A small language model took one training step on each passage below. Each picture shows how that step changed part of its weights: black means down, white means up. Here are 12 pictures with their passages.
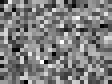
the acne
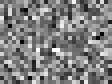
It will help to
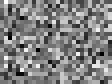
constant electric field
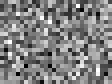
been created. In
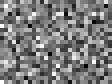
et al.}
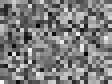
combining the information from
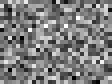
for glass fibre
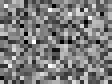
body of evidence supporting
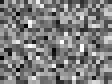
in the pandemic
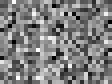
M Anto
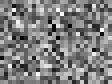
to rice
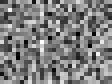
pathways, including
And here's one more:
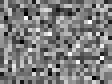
flow to small and
